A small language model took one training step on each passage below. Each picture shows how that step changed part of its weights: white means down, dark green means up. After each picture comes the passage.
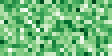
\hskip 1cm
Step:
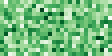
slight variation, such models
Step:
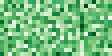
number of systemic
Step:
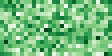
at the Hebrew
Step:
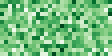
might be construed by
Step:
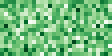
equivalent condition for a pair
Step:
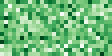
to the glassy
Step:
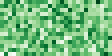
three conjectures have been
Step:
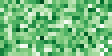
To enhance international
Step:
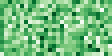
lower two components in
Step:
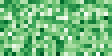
it is possible to use
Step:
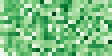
B - TAP,
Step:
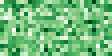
the statement is then
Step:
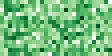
$\Sig'$ and
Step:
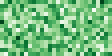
produce the higher state
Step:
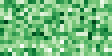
the key contributions of this
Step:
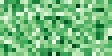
is a small parameter.
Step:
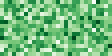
the protocol and the first
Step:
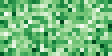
features that have not been
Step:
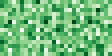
\leq n}
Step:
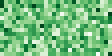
[25] Since one
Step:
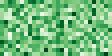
the skills useful for
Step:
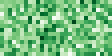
phonons in dependence
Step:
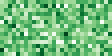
minds.} {
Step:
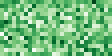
several governments’ policy
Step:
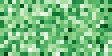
multipole bin $
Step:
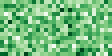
to approximate the problem of
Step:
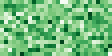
by them is the slow
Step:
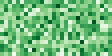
The system of deterrence
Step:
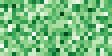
will be determined later,
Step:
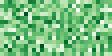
the government to align its
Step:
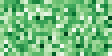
is weighted relative to the
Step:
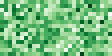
of readers'
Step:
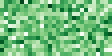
of patterns of energy consumption
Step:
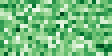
for the coarse
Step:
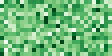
denotes the scalar product of
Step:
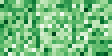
education). Studies that focused
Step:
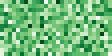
sided Lap.
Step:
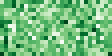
possible solutions. The set
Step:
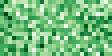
results (Tables 3
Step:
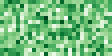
polarization and it vanishes at
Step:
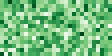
each disk, at
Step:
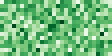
study the Larson
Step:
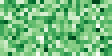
the stationary solution of the
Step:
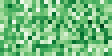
Sun and L.
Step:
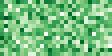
to the 12 bit
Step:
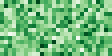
vulnerabilities}: we
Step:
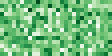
health sister One
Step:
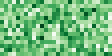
The inset shows the
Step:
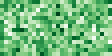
span over one year
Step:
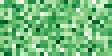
the present dark matter density
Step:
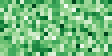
On the other hand,
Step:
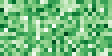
$2$ and hence
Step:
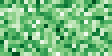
expression – $$E =
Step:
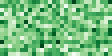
consider the relationship between
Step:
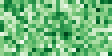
tight, in the sense
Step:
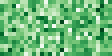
library. Machine
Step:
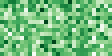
words such as a,
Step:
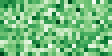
pathological changes in
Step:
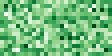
set of verbs
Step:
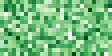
in the area. The
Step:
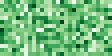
*Proceedings of the
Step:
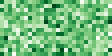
{\it isolated} linear
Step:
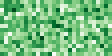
$G$ and
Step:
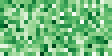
positive constant $k$.
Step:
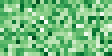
monomial ideals)
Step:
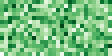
state. For the
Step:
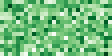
as the online procedure are
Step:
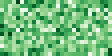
By [3, Proposition
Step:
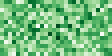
look a bit like
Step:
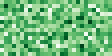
ways and tools for
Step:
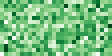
between strains can be
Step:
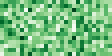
developed to support the
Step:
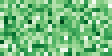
wormhole is
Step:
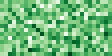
the NLSE is
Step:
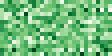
the NEC means that
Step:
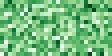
parameters. In other words
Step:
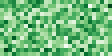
this competition between dispersion
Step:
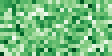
are power series whose coefficients
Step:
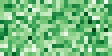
for computing joint probability distributions
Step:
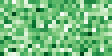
excise services;
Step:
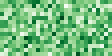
principal wields a
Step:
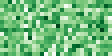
Figure 1. Each
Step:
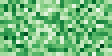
process of engaging in
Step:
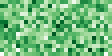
proved a dynamical characterization of
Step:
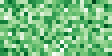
the product has to be
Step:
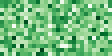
however there is no theory
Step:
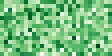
graph is then used to
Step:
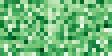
sociocognitive approach
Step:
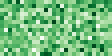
$Y \cong
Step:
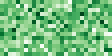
Institute of Science,
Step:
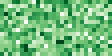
up to a given order
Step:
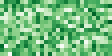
is the identity map on
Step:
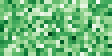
a quantitative analysis of the
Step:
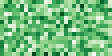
value. As a
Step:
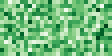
mining sites in the
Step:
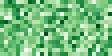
the above results, we
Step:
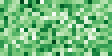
by working in geodesic normal
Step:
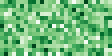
track the center of
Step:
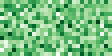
if vomiting or
